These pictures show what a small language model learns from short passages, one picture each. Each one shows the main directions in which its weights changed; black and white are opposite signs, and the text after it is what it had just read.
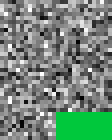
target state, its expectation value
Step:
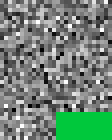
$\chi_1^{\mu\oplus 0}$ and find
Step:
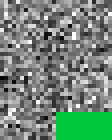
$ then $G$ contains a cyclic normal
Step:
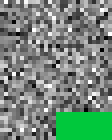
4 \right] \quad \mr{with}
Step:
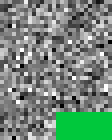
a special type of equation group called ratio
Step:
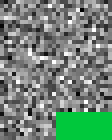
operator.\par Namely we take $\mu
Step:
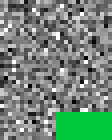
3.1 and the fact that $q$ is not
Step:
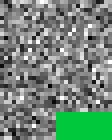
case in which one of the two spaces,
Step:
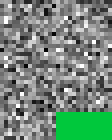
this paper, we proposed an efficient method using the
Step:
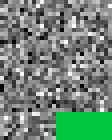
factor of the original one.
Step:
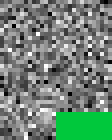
As it is a statement that hard to
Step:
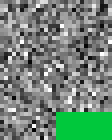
of ray propagation and the radial
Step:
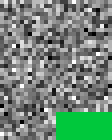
by the National Science Foundation of
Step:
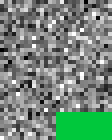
coordinates and for all values of $\beta$.
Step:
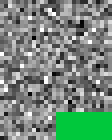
broadening of the critical temperature region
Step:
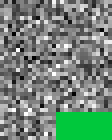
to measure the spin-dependent transport properties
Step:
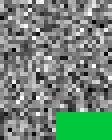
negative over a broad frequency
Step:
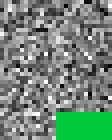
and neutron are limited by the
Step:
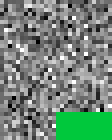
\label{figure4} \end{center}
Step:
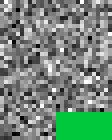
performance across defect detection and
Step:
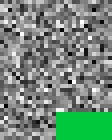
index subgroup $\Gamma_0$ of
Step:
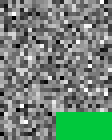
D}_t{\bf w}\\ & \qquad \qquad
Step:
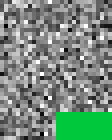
tension/defect-angle relation
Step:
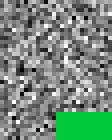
width, we refer to Buchwald
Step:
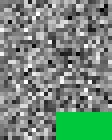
diffractionpaper}: \begin{equation}
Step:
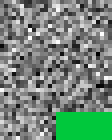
category. Furthermore,
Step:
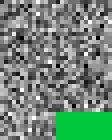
particular, for \(k=0\),
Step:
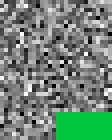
that Player~I wins
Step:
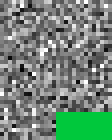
TS = Float32}, which means that
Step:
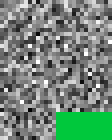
the end of one playlist and the
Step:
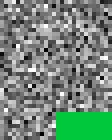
normally incident light to a
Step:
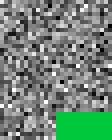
Lemma \ref{l:repable} shows that
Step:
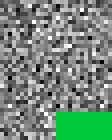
the LCDM case. To determine
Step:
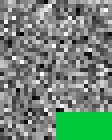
transition, in which the equilibrium
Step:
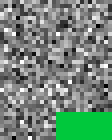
responders. In this research
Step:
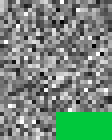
at the center $x = 0$. Although
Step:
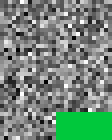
A group $G$ is called {\em generalized
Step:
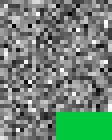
that matrix gives case (b). If $A$
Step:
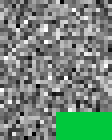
verification of the WSRs. Figure
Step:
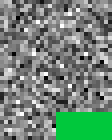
spatial infinity), the solutions to
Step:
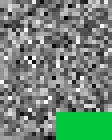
and channels are $F$ resource
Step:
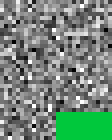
= 0 (dashed blue line) and
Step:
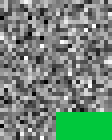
Malcev) completion of a finitely
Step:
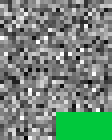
dimension $d=4$ an expansion of
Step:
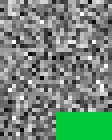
more than one solver agent as the aim
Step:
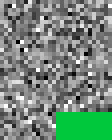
> 0$, then \begin{align}
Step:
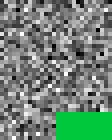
because of the broader spectral range.
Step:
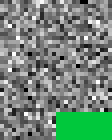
matrices of a set of group generators for
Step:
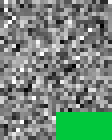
MLO, CC&\centering MLO,
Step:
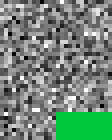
will start W of the main cluster core,
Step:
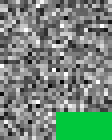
of the trace of second fundamental
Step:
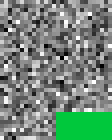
function satisfies $f(0)=\vp$,
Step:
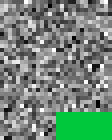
therefore more susceptible to
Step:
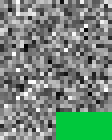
double exponential population for
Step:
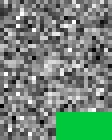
protons-on-target, were
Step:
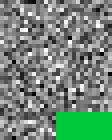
Academy of Sciences, \\
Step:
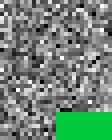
convergence of quasi-linear
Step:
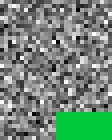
we get the required inequality. Now we
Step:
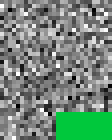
a theoretical maximum of 15.
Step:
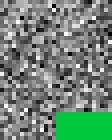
directions in space. Keeping these modes
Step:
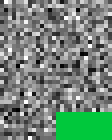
u}{\partial x}$) and because of the
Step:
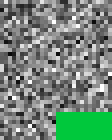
follow a time-like or, at most
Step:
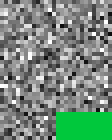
"`r-Stirling number
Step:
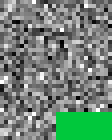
properties of the intermediate metallic phase
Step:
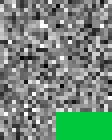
consider the morphisms $\xymatrix{X
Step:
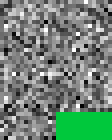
spaces $L_{\Phi_i}(\Omega)$ are
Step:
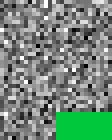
constructed from the $S_\n$ as follows
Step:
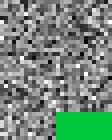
the most isolated states, where the
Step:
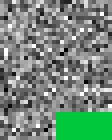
to probe the BHMF below
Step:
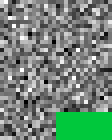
the variance of the wavenumber distribution
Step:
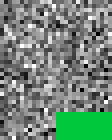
these modes depends on the transverse wave vector
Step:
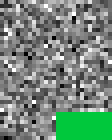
latter introduces new and rich physical
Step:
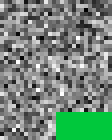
reason is that the parameters of the
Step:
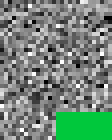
When $\langle S \rangle$ is
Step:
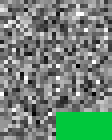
a - N$; and the difference of the standard
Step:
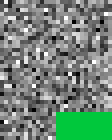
and block shamble & mapper,
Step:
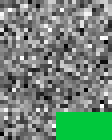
light fermion on a flux
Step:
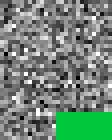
foundations of the methods for independent data are now
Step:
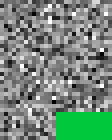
the two dimensional case given by Schramm
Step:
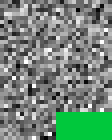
of compact complex K\"ahler surfaces
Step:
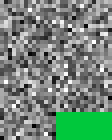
\begin{figure}[t] \begin{center}
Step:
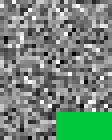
extensions, see \cite[section
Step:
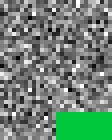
for testing (dubbed the
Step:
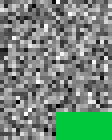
having height~$n-1$. This
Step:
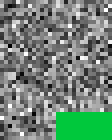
West:1970av} upon the
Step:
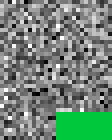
{\it Lemma.} $T$ is an
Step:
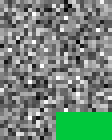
verify that the features seen in the
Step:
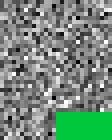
only if its quadratic variation process is the
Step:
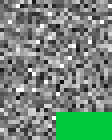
condition}: for some integer \seq s
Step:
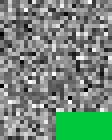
round bar. The dimensions and finite element
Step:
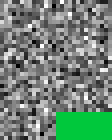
they give a negligible
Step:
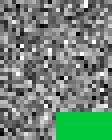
= \MM (l)^\bullet
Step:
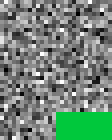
framework of Connes and others where
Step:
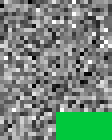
the two bottom conduction bands are
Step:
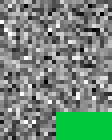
control gain is presented in Section
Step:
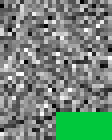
numerical integration scheme for ODEs
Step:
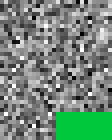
whether or not the temperature can be purely
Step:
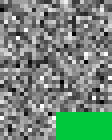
which would otherwise reduce to the identity
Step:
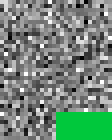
label % For LaTeX
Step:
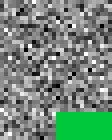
a threshold $\alpha \in
